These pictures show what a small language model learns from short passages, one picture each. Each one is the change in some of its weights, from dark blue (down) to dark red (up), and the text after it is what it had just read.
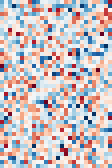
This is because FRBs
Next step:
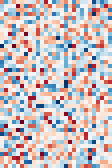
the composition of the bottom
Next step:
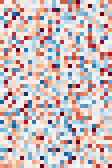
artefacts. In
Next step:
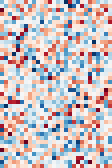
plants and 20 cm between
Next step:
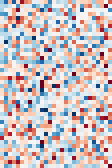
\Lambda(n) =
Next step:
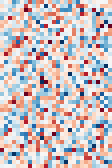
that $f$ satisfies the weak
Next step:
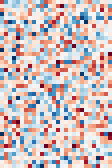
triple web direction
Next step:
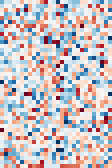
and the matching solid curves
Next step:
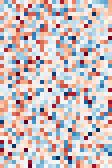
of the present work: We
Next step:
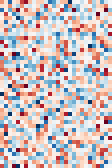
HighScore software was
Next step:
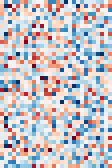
gradient flows in the
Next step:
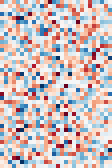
cell of the superlattice consists
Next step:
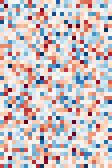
occur. First we may have
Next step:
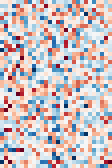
of this chapter noted
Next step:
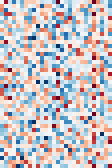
RESULTS This model
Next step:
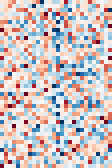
It consists of two important parameters:
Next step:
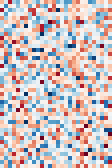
thick, mark=+,
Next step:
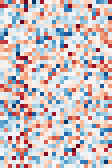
order DE signal. The three
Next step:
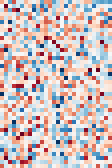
camp we focused on two
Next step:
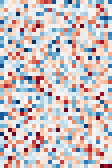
and concrete means for
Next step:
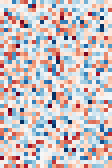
of the 5 SNe in
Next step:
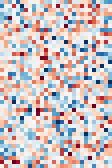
if they fall into such a
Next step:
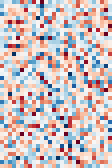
\Delta P_f =
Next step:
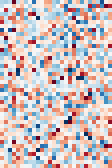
ultimately, to the
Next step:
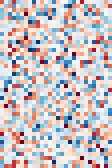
an opportunity and show
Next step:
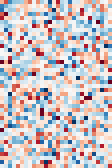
feature, enabling
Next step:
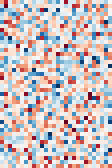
suggest a simple, classical
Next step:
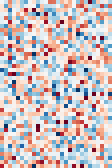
\kii\ do not
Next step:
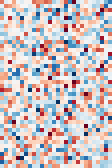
for training are subject of interest
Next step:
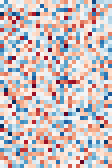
of an agent is realized
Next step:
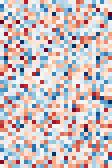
in a semiclassical
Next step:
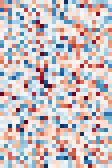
modern techniques such as dynamical
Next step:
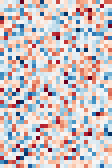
if either of the denominators
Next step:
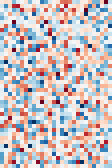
data on mathematical
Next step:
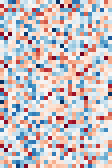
leverage functional genomics to
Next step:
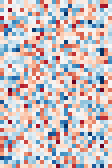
academic performance. This
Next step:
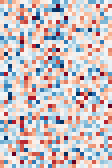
from other principal actors,
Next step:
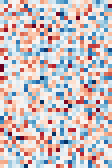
fragmented across different
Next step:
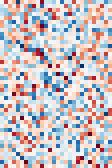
diverse and vulnerable
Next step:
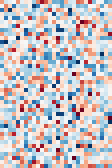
de Vaucouleurs
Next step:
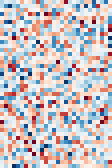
Proposition is the existence of probability density
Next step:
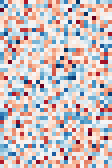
in $\mc$ and a
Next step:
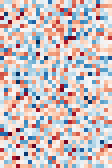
equals to that of the
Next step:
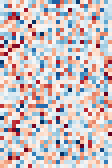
integer such that $2 \leq
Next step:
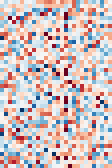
of reflectivity for a
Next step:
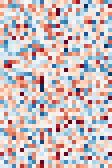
word-based translation
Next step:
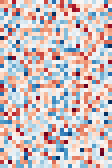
mechanics. A second consideration
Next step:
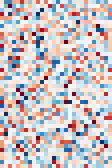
variables have the same order of
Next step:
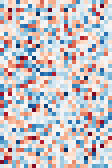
noise rate for a bias
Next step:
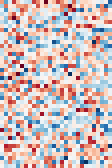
the uncertainty of
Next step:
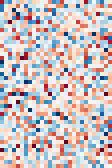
on the basis of the measured properties
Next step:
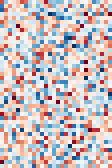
g representative samples were
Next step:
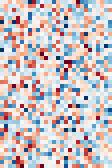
structures, layer-projected
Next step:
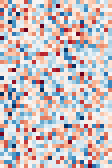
next investment assets with
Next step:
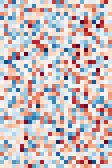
M. Shadab}
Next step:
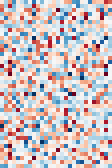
The anisotropy of
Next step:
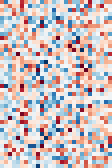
Sciences, Monash
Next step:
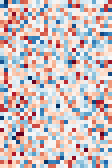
= 0 \end{eqnarray}
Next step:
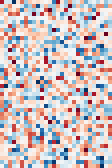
0.6 Advanced
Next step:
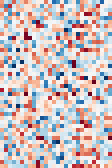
potential, then oscillating
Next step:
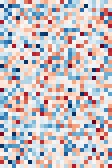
can be odd or even,
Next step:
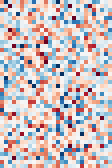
competency variable. For this
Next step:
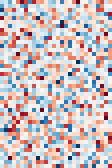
\node [highlight =
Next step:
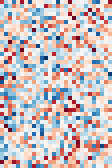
least in a preliminary
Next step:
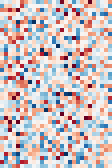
University of São
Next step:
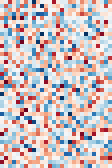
class that is declared
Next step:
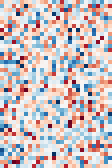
to having a family in the
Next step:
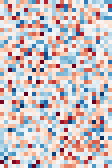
their neighbours over a communication
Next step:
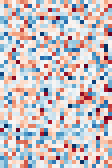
mathematical terms, and
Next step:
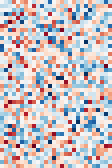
construction that all the principal coefficients
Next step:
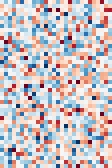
po svojih
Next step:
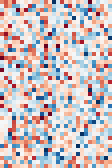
In this work we analyze these
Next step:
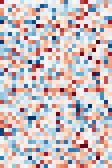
is, without Dirac
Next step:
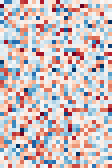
insufficiency. Due to
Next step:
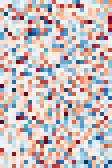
M$. We call the
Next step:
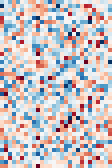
presented with moderate to
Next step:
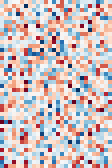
to themselves and their
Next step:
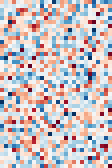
it is possible to obtain an equation
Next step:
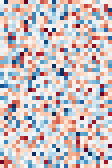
mixed single-mode state
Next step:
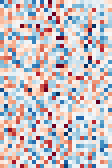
\endre Return now
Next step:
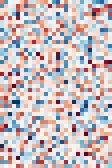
the number of companies
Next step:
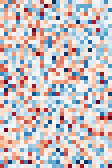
not just the resultant correlations
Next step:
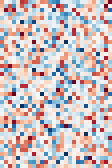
neutral hydrogen number density
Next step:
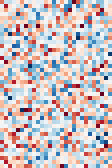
to access the trial data used
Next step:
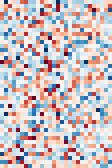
number densities of the positive
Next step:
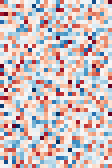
expected typical AGN
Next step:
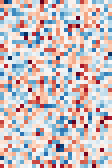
demand. The main issue
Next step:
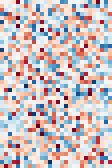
$p$-variation. For
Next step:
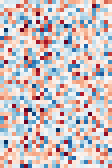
R. Belshoff,
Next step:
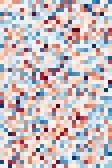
of police pacification are
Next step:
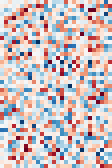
exist some $N>0$
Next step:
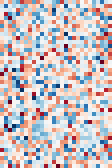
in the leading order in the
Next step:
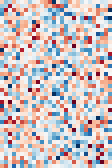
additional layers with more detailed
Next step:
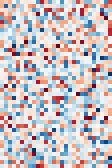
the prolonged QT
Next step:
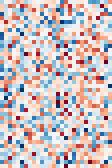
only if $\calc\cup
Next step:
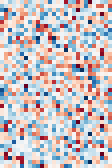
she expects a
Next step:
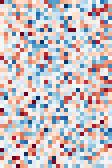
collect the data from the
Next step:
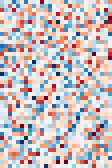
S$, let $\Gamma_v
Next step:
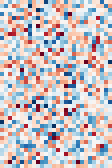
physiological studies on
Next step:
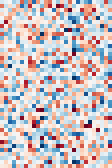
indirect contact, as
